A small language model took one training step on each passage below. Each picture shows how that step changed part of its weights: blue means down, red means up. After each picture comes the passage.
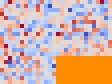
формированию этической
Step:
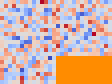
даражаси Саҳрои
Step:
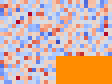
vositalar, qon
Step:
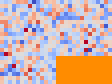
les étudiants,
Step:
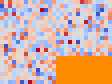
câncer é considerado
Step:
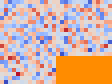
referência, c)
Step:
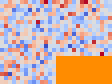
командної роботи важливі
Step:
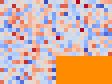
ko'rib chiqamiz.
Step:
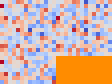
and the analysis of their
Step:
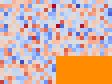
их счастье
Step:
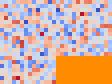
та вимог. Для
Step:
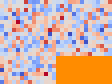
de gestión del conocimiento en
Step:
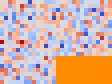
a importância da tecnologia na
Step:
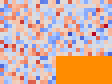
gibt riesige
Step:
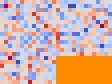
Valeriana), ichish
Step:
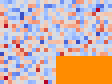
uchun uning avlodlari
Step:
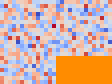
preocupado de su
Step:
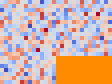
de la zona,
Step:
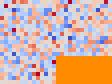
quando entrar um pensamento
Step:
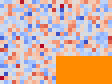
No solo se producirá
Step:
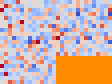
yapay ve teatral
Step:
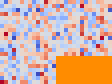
الذهبية على
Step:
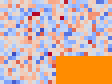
Şekil 7.
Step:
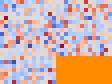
no al que deba
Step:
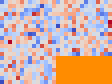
bir o`simlikdagi
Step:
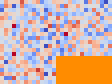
o instanță ce
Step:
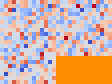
cada 32 blocos
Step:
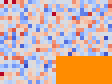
variables incluses dans cette
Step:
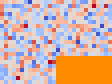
deyish maqsadga
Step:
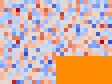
menempati biaya
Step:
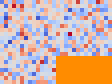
omillari ko'proq
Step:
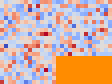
die Vermaschung von
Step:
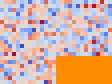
attachment, and
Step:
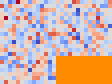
tackle the effects
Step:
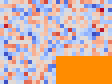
стапката на
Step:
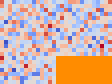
de proteção ambiental nos
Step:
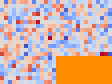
одного боку, його
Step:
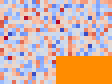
ресурс] – Электрон.
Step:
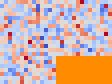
и методики преподавания
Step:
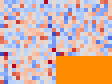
ilohiy xususiyatga ega
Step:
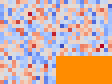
et résidents,
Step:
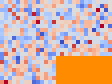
yuksaltirishdagi roli
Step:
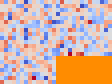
poznał ani
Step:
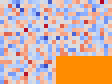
з морського права через
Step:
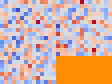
қилинган низомда
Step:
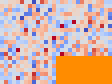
Бу каби ҳолатлар
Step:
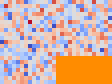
ii. kria
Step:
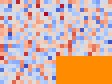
de modelos mentais
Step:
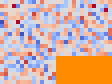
rua Cândida
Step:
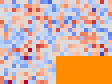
методом, который также
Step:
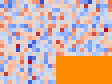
Peng C. Heavy
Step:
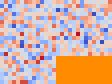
1 jam. Cara ini
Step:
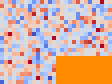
мали яскраве
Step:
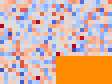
de operaciones colectivas
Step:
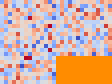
Chap qorincha
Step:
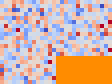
seus acessórios e
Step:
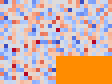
supervisão clínica e
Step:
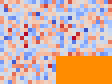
alumnado con identidades
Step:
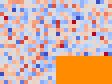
el exceso de este
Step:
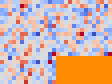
sie positiv oder negativ
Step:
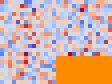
orațiile agrare
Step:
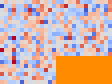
het den accountant, die
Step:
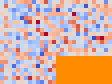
ва унинг келиб
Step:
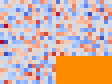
работников Кризис
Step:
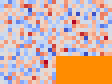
Introducción Cuando
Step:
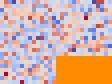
rejada qabul qilinadigan barcha
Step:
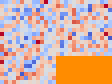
samaradorligini oshirishga xizmat qilishi
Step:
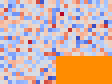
A. Yeo,
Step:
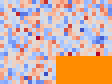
інноваційні практики
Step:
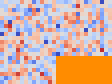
выводы о необходимости
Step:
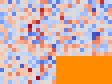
в эпоху
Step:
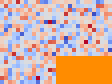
- Delgado,
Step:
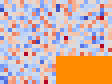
o buda histórico que
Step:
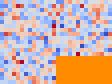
anche un po’
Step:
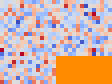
Brasil Investigar a
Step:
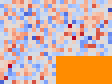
El analfabetismo
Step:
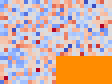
sexual em crianças.**
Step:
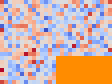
badiiy ijod
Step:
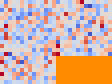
emocional e físico são as
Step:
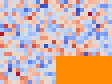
talabani oshishiga olib
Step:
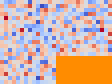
evaluate the impact of
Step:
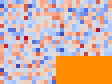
dificuldades administrativas e
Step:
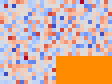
no es estático o
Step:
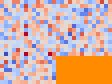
siete amenazas
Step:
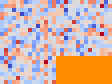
primeiro grau,
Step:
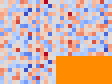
و یک محیط
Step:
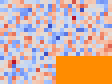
technical spheres
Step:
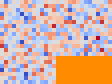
dos docentes da rede pública
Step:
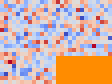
de música.
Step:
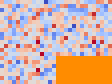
unter Verwendung des
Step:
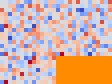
ne visuomet
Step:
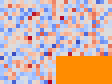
Şekil 2'de
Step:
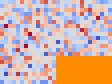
объекты и процент
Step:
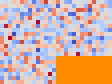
Чуковского и
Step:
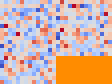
yondashuv o'quvchilarning
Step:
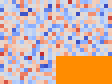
tradition in literary
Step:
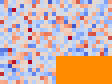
of Education, Korea
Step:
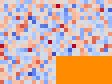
each cycle
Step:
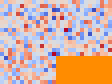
a integração estruturada
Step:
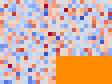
a 95% no período
